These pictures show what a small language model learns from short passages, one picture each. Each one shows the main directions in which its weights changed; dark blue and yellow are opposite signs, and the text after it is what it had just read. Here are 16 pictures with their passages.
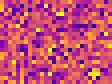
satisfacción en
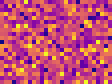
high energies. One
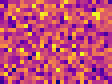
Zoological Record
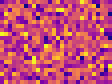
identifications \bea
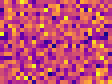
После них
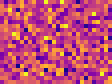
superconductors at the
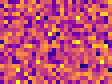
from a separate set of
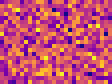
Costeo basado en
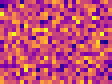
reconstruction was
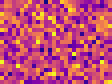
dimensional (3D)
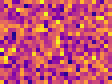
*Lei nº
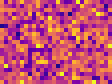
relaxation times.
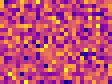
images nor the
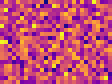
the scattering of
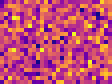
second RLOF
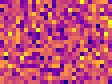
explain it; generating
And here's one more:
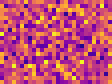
ребра тіла
